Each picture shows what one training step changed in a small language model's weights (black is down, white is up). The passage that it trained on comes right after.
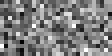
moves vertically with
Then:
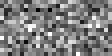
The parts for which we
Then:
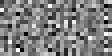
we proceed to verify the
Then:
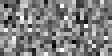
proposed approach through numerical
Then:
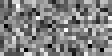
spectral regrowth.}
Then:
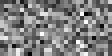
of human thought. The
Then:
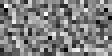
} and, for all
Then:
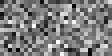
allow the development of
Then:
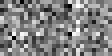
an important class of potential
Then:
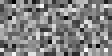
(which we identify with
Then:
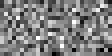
off-diagonal disorder
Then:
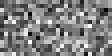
first example leads to a
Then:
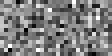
positive media presence can also
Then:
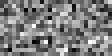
With the goal of
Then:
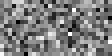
cm} \noindent
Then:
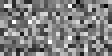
at most $n$
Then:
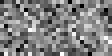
the random initial points may
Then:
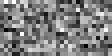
of controls in
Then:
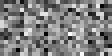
of Rome Tor
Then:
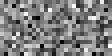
synthesis reactions above have
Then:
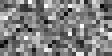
Tbilisi State
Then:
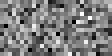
magnetic field with a periodic
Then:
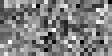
target attribute,
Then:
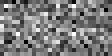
in the knowledge of such
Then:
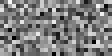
unpublished results.
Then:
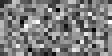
but with different inflected
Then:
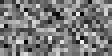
the minimum value of
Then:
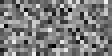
the approximate solution of
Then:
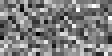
pace and there is
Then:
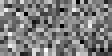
continuous inclusion, and so
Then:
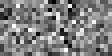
Berlin, Germany}
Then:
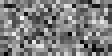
regular section, and hence
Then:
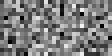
emphasised the importance of
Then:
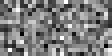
additional use of hop
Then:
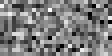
Relevant Environment
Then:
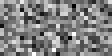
of the study 462
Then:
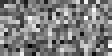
in which we have used
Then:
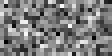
sources over a wide range
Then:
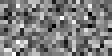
Root I/O
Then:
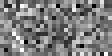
collection, data analysis,
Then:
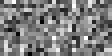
services (Pearce
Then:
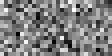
device, then the simulation
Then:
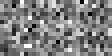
extensive variety of mathematical
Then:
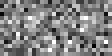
which are respectively the
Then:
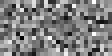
mixing matrix can be
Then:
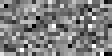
uniqueness properties for certain
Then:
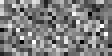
noticing that we
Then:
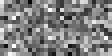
order to get from local
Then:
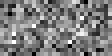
oral contrast was ordered
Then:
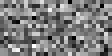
relies on the inverse
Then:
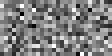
provider offers unique features
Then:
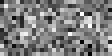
from each hole to
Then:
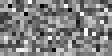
and profits vector
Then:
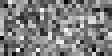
$u \in
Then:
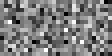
car sales, indicating
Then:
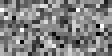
two slopes: 0
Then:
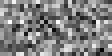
or nitrates
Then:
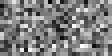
arbitrary zoom factor
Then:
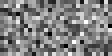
value is more than we
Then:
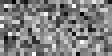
in the Appendix (see
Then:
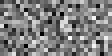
the HF problem,
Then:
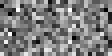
semilinear elliptic equations
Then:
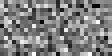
only, 3D low
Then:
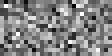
is the another asset
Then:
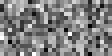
f' \left(
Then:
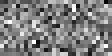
Now the solutions that yield
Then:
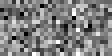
two tehsils
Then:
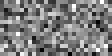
block for the first interval
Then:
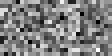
a fixed ratio, as
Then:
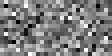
was not required.
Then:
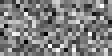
the space ${\cal
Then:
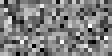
their Gaussian analogs,
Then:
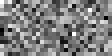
to see that the mapping
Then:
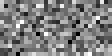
understanding towards special needs
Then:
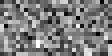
the Galerkin formulation
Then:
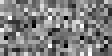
its use have been the
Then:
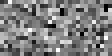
Infill distribution <input
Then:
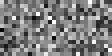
disorder potentials that $\langle
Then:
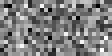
goals, and become
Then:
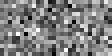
corporate governance
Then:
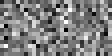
the centre location of
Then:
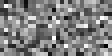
is that English is
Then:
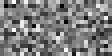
based on a square
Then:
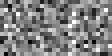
a result, one would
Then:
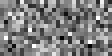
personalized features of each
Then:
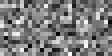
Color affects a
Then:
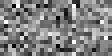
comparison. In this
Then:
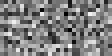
V$ there is an
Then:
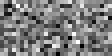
arising in the study
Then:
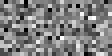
may also cause some peak
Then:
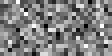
\(\rightarrow\) that
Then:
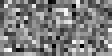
achieve this, we present
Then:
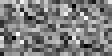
of the study are consistent
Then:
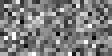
as it requires a
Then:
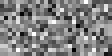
second-order phase transitions
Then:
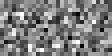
experimental study will have
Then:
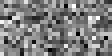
36 generations) in
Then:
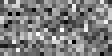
well-below the
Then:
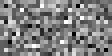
features. To demonstrate the
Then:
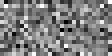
{\it Example
